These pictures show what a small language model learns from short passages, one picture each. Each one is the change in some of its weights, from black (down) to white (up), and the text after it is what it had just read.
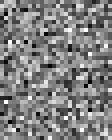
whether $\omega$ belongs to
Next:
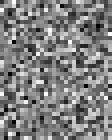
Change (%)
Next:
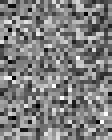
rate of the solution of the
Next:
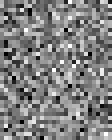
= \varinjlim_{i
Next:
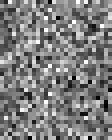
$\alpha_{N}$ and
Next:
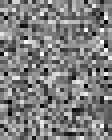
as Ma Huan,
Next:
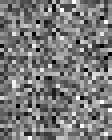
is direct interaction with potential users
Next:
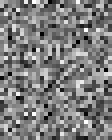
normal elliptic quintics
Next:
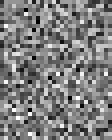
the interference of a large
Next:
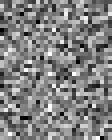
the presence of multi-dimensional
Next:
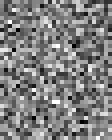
to specify the probability of
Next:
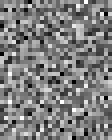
chickpea variety
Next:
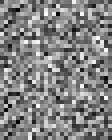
Bats can be found
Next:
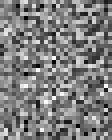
our method for finding the optimal
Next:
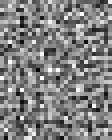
spatial, and dynamic parameters
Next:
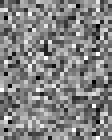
condition \eqref{imp
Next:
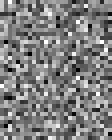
\rightarrow 0$ and using
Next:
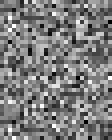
0$) corresponds to a
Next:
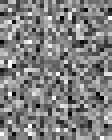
in the wake of the
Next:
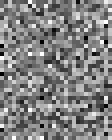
Trade and Integration
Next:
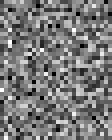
own tools. It lit
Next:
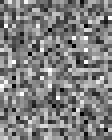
and $s$-symplectic
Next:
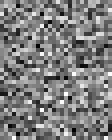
representing the temporal domain of
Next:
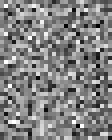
\begin{smallmatrix} 0
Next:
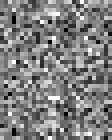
$8$ have been
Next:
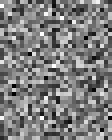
17 countries and six continents
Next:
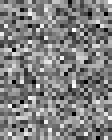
of third-order as
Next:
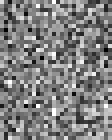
not satisfy condition $(*)$,
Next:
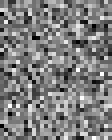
manifold is uniruled
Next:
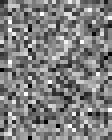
This step is classical in viscosity
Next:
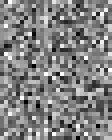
sparse solver for the
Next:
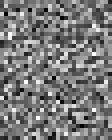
inhibiting fungal
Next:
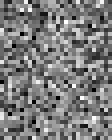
quantification was made from
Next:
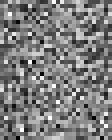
diagnosis has made it possible
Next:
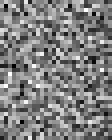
paths, polygonal
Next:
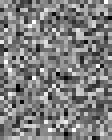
the penultimate of these
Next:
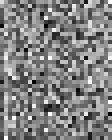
meet industrial levels,
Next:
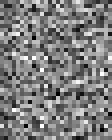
Rigidity of
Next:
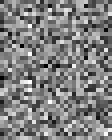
the personal interests of the
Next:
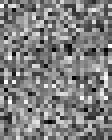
charged $\beta$-set
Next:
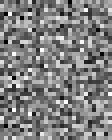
of their academic work with their
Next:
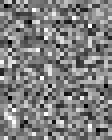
and descriptive type of study
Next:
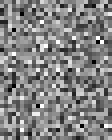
constraints violation computed with
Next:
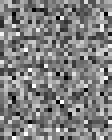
of Food Allergies
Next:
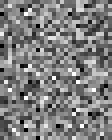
comes as a standard feature in
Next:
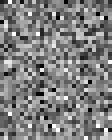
$(a)$ does not
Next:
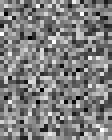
too strong, since each color
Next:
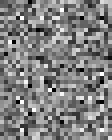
. We then extract a set
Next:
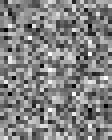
and $i*$ be
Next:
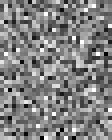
are even do not vanish.\\
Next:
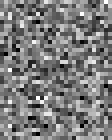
Recalling again our assumptions on
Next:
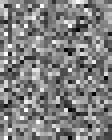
EQ FP WP WP
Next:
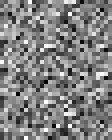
is that the tax is collected
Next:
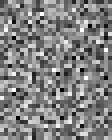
characteristic $p$ is quite
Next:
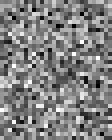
prove (1), observe that
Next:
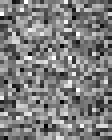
For example, Propositions
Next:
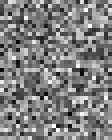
traditional markets in the
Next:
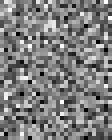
choose $e_i,
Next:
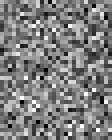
each type of Leonard
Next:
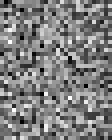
of factors, assesses how
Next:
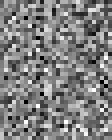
paper we study the case
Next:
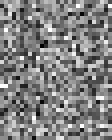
set to zero, which gives
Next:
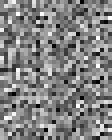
\eq \zero$, and
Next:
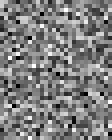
Cohomology of the complex
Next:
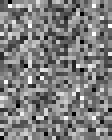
domains it is well-known
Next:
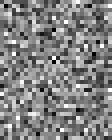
then a C minor chord
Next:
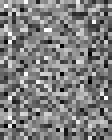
poisoning that occurs as
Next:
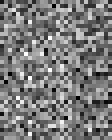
actual behavior or performance of such
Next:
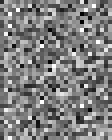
been distributed via social media such
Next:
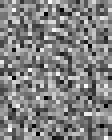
of the past; rather,
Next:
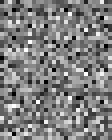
of internal auditing and
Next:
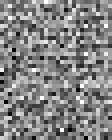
For $ \mu \in
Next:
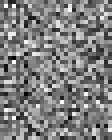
at distinct horizontal levels with
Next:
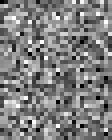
$pA$ is the
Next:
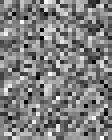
the results of studying the
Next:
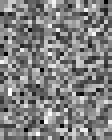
included in the study. These
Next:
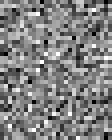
results} In this subsection,
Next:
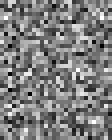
Betti numbers of the
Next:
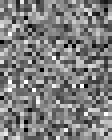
added in theoretical results for which
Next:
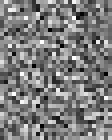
metals into gold,
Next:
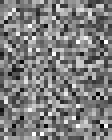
cow's or human
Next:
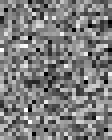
\] If $b\notin
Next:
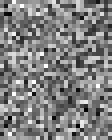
multiple parameters: (1)
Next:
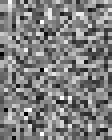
India and around the world.
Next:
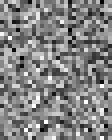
of my friends,
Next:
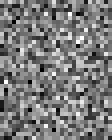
Here we consider a delay
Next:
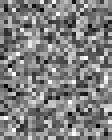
$\tau$ preserves the number
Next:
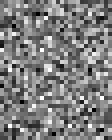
and institutional changes.
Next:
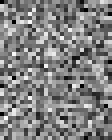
of C_i of the
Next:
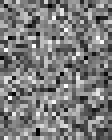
its {\it sequence of
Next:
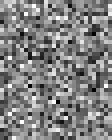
The authors declare that the
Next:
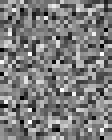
validation types of data.
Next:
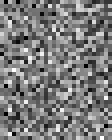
potential impacts of seabed
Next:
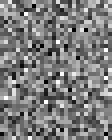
about participants attending events and
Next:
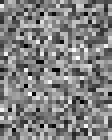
proposed in the “Test
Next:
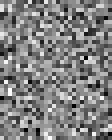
proceed as in the above
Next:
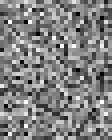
a problem that is definable
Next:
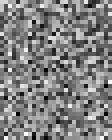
worth noting that research groups
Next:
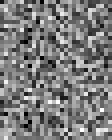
the further development of state
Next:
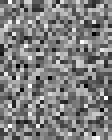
pulse is available for
